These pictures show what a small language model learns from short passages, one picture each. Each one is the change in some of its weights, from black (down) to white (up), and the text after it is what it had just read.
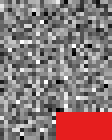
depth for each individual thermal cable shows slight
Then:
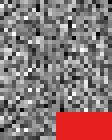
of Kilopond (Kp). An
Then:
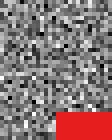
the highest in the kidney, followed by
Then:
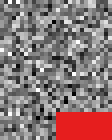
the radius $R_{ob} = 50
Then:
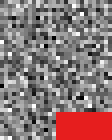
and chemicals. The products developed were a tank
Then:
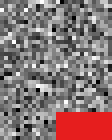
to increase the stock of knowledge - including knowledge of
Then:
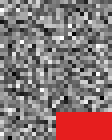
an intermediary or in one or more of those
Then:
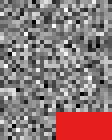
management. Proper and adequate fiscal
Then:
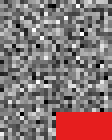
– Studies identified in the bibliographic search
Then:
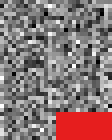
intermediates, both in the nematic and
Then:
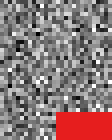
Primary Dependency and Consumer of
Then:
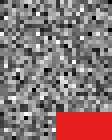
allowing solution with <4 satellite The
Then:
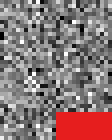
Ongoing advances in data generation and analysis being
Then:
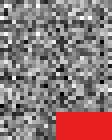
Palghadmal P.S.,
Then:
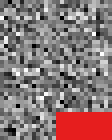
each 6%, 15%, and 50% of diethyl
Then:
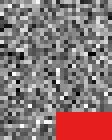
a transparent and reproducible tool for
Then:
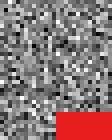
Ayurvedic concepts for modern-day
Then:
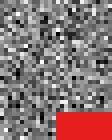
the electric locomotive DS3 as a
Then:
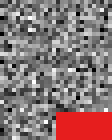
intestinal tract. Am J Surg*
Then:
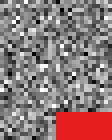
on the seaside'. The vast majority
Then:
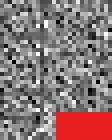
BL treated plants might be due to increase in
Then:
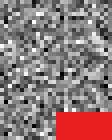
square F Sig. 1 Regression .000
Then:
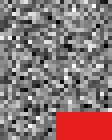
YC, Lin PC, Chang
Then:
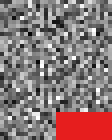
a sum of linear and nonlinear parts. The linear
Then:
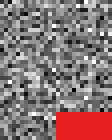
regarding investments in QI and the implementation of
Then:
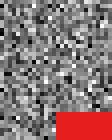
is crucial as they can determine the rightful owner
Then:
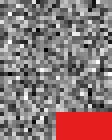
complex-substrate mixture at maximum
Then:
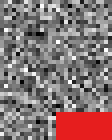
and year shows too that, in quantum
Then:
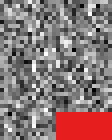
According to the result of this research, FDI has a
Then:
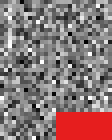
stresses, such as volatile markets and
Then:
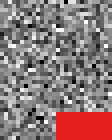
chronic conditions, cognitive deficits,
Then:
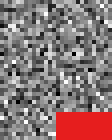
conditions. The main investigation related two users' performance
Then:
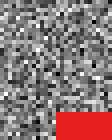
Flavonoids + 4 Test for
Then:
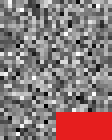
stop you. They’re going to
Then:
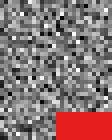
. There are many different choices of the input
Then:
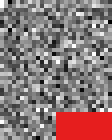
ratio gradually decreases and the controllability of these
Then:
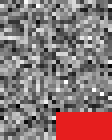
needed. However, today you can build
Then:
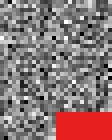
the density The effect of increasing fillers on density
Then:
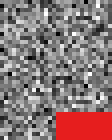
we supposedly achieved so far half of
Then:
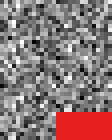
development, information and communication technology, ICT
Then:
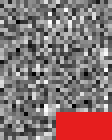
of the developed models has been evaluated using Mean
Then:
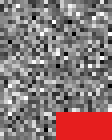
As shown in Fig.1 and listed in Table
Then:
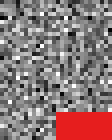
and selenium is beneficial.
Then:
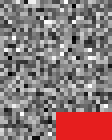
will produce negative feelings in the general population which
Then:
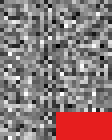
success (AlAyouty, 2017).
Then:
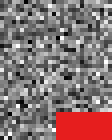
with the value calculated for structure (II) and also
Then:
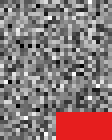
nutritional quality may not be so good,
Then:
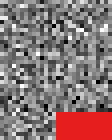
NAAC-Accredited Indian
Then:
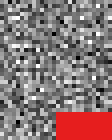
Article Info Article history:
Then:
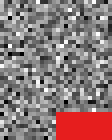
low bioavailability (poor absorption in
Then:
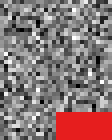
Tables Frequencies for Pensamiento
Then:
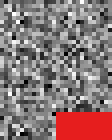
CCN/CVI Paul
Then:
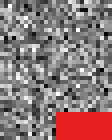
are the most common causes of death.
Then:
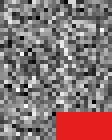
designing crime prevention strategies that focus on
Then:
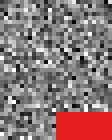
Treaty of Physics by Orest
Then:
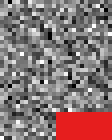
have extended the concept of HSS and have proposed
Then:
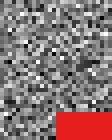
in children with HIV/AIDS,
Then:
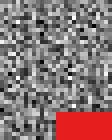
forecasts for the project's target market,
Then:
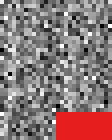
parking area Category Area A
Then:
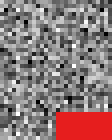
a warranty of any kind, either
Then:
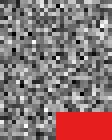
is an indicator that becomes a benchmark
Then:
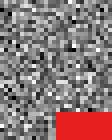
on metabolic activities. The Protease
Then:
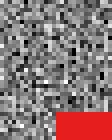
al. showed 67.1% of
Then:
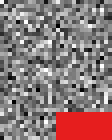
et al., 2010), although it has been shown that
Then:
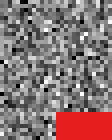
is that total PN should be conducted from the
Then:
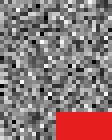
different area like business, hospital and science. The
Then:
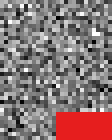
variations induced on airborne SAR images
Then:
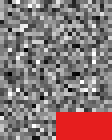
get further insight into the phase building and transformation
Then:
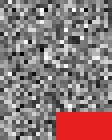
problem of the study is to appraise the impact
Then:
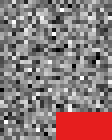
How to publish in academia resource
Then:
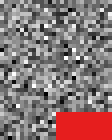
Fig. S2 Phase shift for
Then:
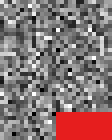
research findings indicate that 30% of customers create
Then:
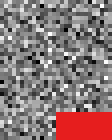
to enhance the accuracy of camera-based
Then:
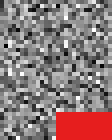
*Neisseria* bacteria analyzed
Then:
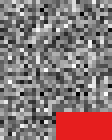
definite both advantages and drawbacks. The
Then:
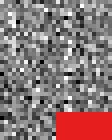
Frequency Percent % Biologicals 8
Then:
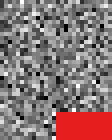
IQTV in an M-based
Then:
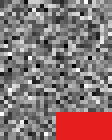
for it. Transport and equipment To achieve
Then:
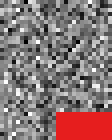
"In remote teaching, I had to speed up
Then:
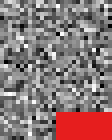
eggs is intimately linked to
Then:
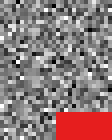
the next 12 months? (to 31 March
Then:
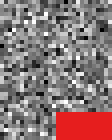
past plotting the future. GIS in
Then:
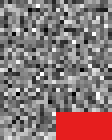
surplus energy it generates and feed it back
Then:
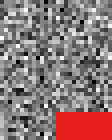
behavior is under scrutiny, and this
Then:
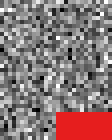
order to ensure that the textile is
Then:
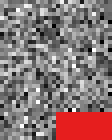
technological proposal we suggest a roadmap
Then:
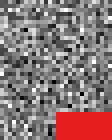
sought to evaluate the public health implications
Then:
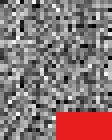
&\leq \sup_{a \in
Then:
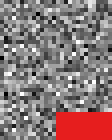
the heart. According to literature only a few cases
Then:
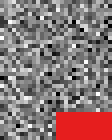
Estimation of the concentration of low density
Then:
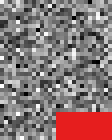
extrusion behaviour, layer stability, and sufficient
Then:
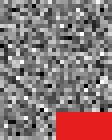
is visible via C-scan.
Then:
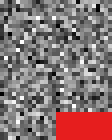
resources, b) Providing material about learning concepts
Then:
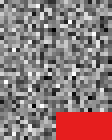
4). Table 5. Comparison of
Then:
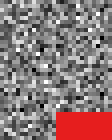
the viscosity in the inner part is one
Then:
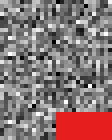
argues for clarifying those notions to
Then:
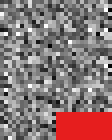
distance learning represents aspects for which teachers are responsible and
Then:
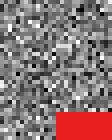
71L, OASIS3-MCT
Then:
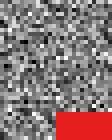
two's complement numbers and outputs a
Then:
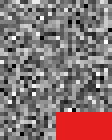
or not, between the output (the variable that has
